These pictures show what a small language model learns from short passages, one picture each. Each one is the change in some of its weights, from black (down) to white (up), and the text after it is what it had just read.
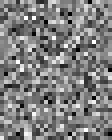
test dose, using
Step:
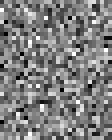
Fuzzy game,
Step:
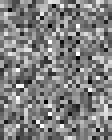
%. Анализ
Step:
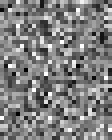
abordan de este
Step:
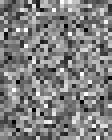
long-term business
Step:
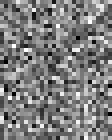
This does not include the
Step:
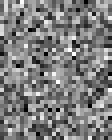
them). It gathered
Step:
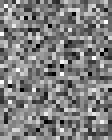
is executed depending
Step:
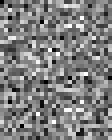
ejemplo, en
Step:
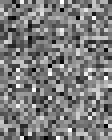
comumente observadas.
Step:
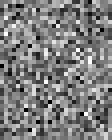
parazitlik qilishligi
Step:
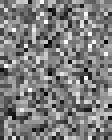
stipulate that
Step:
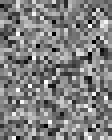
simpler presentation that
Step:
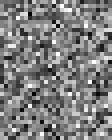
it is small in case of
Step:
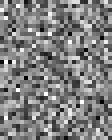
paciente en 24
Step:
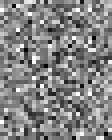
práticas políticas
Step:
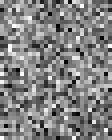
even more difficult
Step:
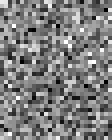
is an important indicator in
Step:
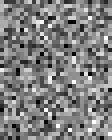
addressing mini space
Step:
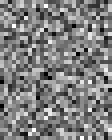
tarmoqqa ulangan
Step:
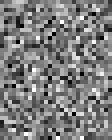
enzyme for the
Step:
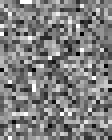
remain essential to
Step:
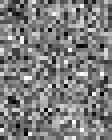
acht te slaan
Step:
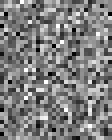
ishlab chiqishdan
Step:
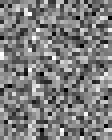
protocol relies
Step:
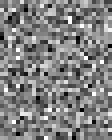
herself to
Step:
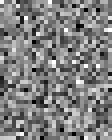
ligands have not been
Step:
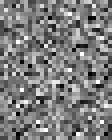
respectively), 3.22
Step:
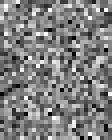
gevolgd zal
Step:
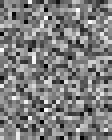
as security keys
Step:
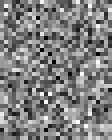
cuentas sobre todas
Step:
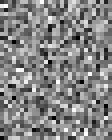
tenemos ningún
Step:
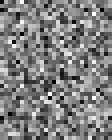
de ofrecer una
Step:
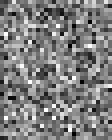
want any additional information
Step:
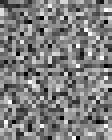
pour complicité avec les
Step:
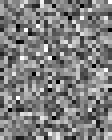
доробку та
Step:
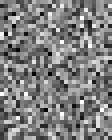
experience Studies that
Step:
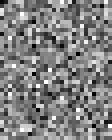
to OCS,
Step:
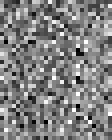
से आते
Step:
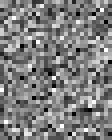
such information, one can develop
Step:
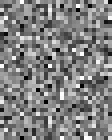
armour plate,
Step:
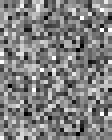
aprovado em
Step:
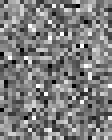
cm Mobile
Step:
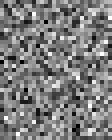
of the “Chakmon
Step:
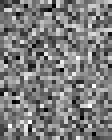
Fig. 1 The average
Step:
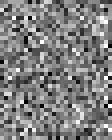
говорити про
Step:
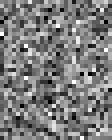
such as changing the
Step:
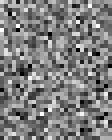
Agri. Sci.*,
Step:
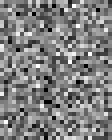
- Berrigan,
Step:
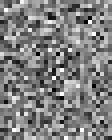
et al. showed that
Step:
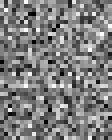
essential. This can be
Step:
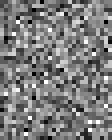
parameters that characterize the
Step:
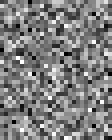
исследования связаны
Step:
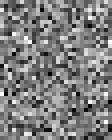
leading causes of
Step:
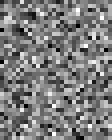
на узбекский
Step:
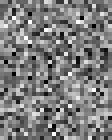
et des réformes
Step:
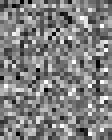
yang tidak membayar
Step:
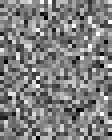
10: Variation of
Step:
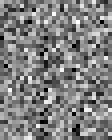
the social exchange is
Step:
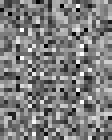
admitted in
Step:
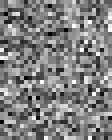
sibling relationships
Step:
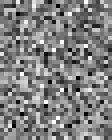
varón, por la
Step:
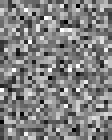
the silica-based
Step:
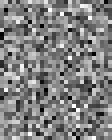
control [5], computer
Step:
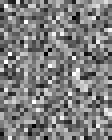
themselves are
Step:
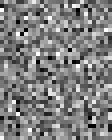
kracht, maar
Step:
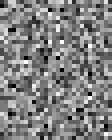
on SELECT
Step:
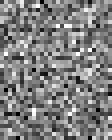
Alt A question one,
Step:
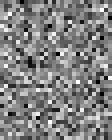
estudantes, sendo
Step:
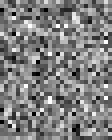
in the fight against
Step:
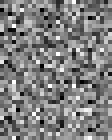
of their implementation and their influence
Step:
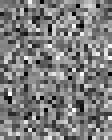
cobweb in
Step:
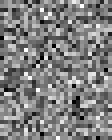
the 1st day,
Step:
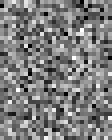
cement hydration
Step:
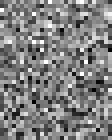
according to Codex
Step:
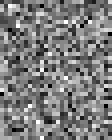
Tanita breath
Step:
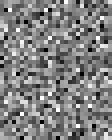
für eine längere
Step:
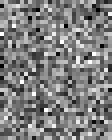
shuningdek boshqa
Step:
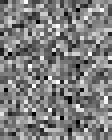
наличием у
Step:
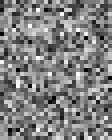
environmental degradation.
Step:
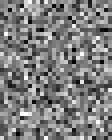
opportunity to both
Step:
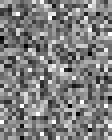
bu tartışma,
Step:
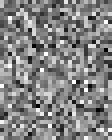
performance without CFRP
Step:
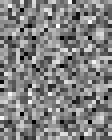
this paper. DATA
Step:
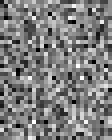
bilan munosabatda
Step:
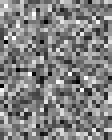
limito a mirar al
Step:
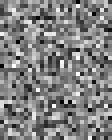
read and approved
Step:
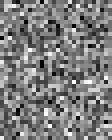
development of bonds between
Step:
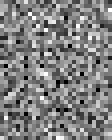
pérdida de un
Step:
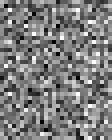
as well as ease of
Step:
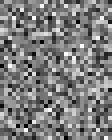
va albatta
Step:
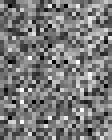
Philosophy in
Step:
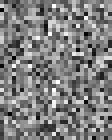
it manages to do so
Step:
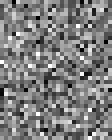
the EOQ method,
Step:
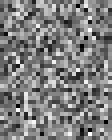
mood judgment
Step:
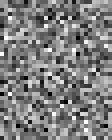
higher resolution speed
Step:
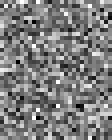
attractiveness of
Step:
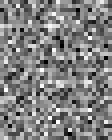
as bordadeiras
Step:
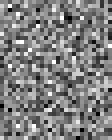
va matnning estetik
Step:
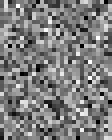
qoplangan. Unga
